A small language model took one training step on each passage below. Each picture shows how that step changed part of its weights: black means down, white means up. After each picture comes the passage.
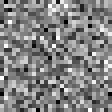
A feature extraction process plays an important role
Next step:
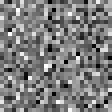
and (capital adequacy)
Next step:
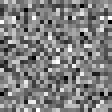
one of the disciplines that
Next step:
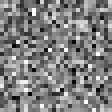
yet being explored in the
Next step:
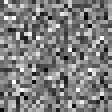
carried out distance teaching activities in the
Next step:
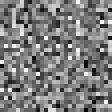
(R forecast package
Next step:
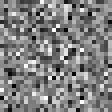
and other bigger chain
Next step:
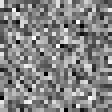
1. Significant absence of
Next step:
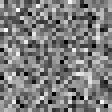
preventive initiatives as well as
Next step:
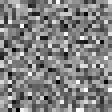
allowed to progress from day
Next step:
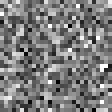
(Kandeil et al 2018)
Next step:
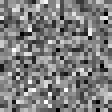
for KSWP, and M =
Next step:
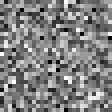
in hand hygiene 105
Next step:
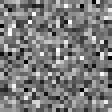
\tan \theta_1 /
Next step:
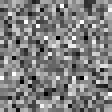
employed in the selected articles,
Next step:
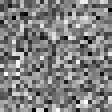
(amount of depreciation in
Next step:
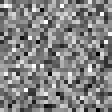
State of the art of advanced
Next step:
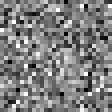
research of the first author at the
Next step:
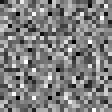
on the experimental results, the performance of the
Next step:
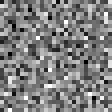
Abstract—This paper
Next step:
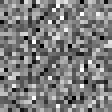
contains duplicate values,
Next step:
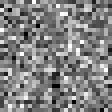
plant material** The aerial parts
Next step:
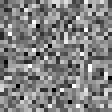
1945 Constitution of the
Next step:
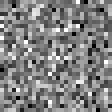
(A, B) Horizontal
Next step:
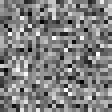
such as WHO and FAO for
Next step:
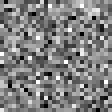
Coarse brown granular
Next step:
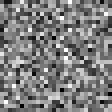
companies in Nigeria should
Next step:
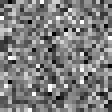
REPORT) Management of
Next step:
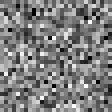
identity of this "impossible
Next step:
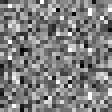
ADHD patients. Key
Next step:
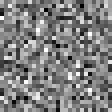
diagnosis, seen in 47 cases
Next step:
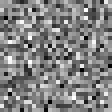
reduced grid congestion and
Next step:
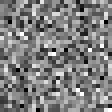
characteristics & emphasizing
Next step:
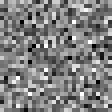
consider the associated complications of this
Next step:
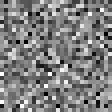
and women but the trend for oral
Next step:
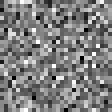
review of the manuscript.
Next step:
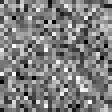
pre-eclampsia has a
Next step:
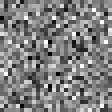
9. Do these classes develop a
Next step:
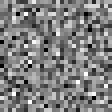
internal herniation. In our
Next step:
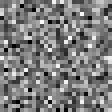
nerve head changes with visual field
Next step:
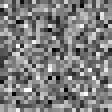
respectively Table 1. Absorption
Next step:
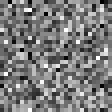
EC European Commission GDPR
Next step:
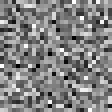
Patil², Anita
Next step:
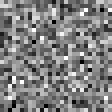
harmonious. Proof.
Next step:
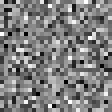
R_a . Moreover, the
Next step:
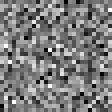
interaction giving feedback needs
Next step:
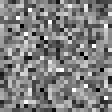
Coagulation/ Flocculation
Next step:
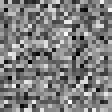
the analysis, the paper concludes that
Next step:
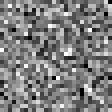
delivery in ophthalmology
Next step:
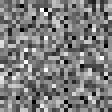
helpful in designing and simulating model
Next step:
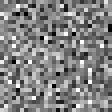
combination of glycerol and water
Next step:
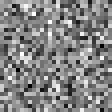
Balance The water balance for the
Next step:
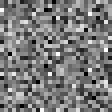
types of PSK or QAM),
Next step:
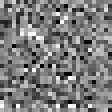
that were conducted primarily after
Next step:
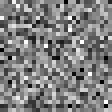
to assessing and managing these
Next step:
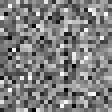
version after the version name.
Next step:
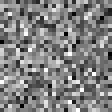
a water body, identifying the effect
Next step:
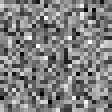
a cross-sectional sample,"
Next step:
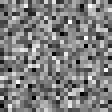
years. [6] The aim of the study
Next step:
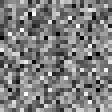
are in the light of the Moon
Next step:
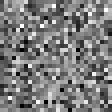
Table 9: Percent Seed
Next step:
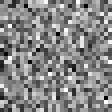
to apply [16, Lemma
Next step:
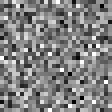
not developed independently of classical mechanical
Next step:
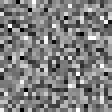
increasingly popular among the practicing
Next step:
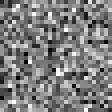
placements. Institutions,
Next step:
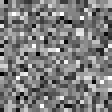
and gardens are also crucial in
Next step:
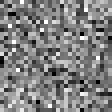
Virginia 2019 International
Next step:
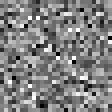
bounded effects of rapidly
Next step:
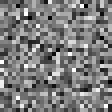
development of its specific taste and
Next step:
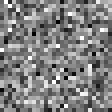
and agent. As shown in figure 1
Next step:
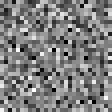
of the CFP shall make full
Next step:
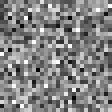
Figures 4 and 5. The mechanism for
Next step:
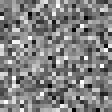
for the internet of things.
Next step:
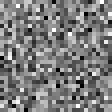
for the Pacific coast of South
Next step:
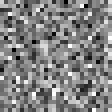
realized by the authors, the results of
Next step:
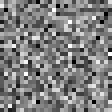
14, while secondary outcomes include
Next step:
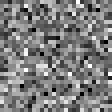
virtue of their scientific
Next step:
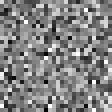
of current grid frequency to the
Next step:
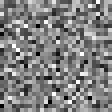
Mid-Term Meeting
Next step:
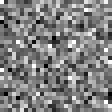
to be very complicated [2]. The
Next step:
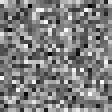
lowest, which again are the scales
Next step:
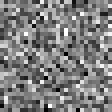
traditions, hold conversations with
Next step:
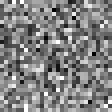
of Japan at the end of 19th
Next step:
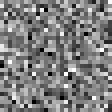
be the safest, and no
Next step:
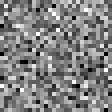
policy loop Consortium:
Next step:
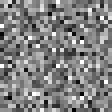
knowing if we are bidding apples
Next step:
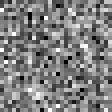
del erizo de mar
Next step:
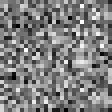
of biourin organic liquid
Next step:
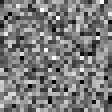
for the stock market: - Invest
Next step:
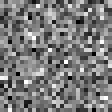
it is better than students who do not
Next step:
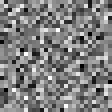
model, indicating the percentage of
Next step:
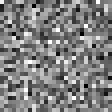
Interpersonal; 2)
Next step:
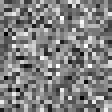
scan images and experience, as well
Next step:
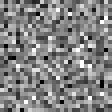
the residual velocity of the
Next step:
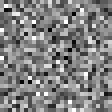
number of signals. The overall increase in
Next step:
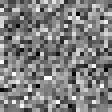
data Protection in force at the
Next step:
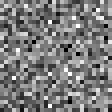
is first purpose of a biometric
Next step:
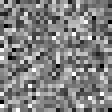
is a 46.1% increase. The
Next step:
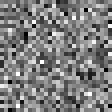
developers to build almost any type
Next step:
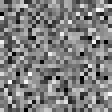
instruments but also image analysis
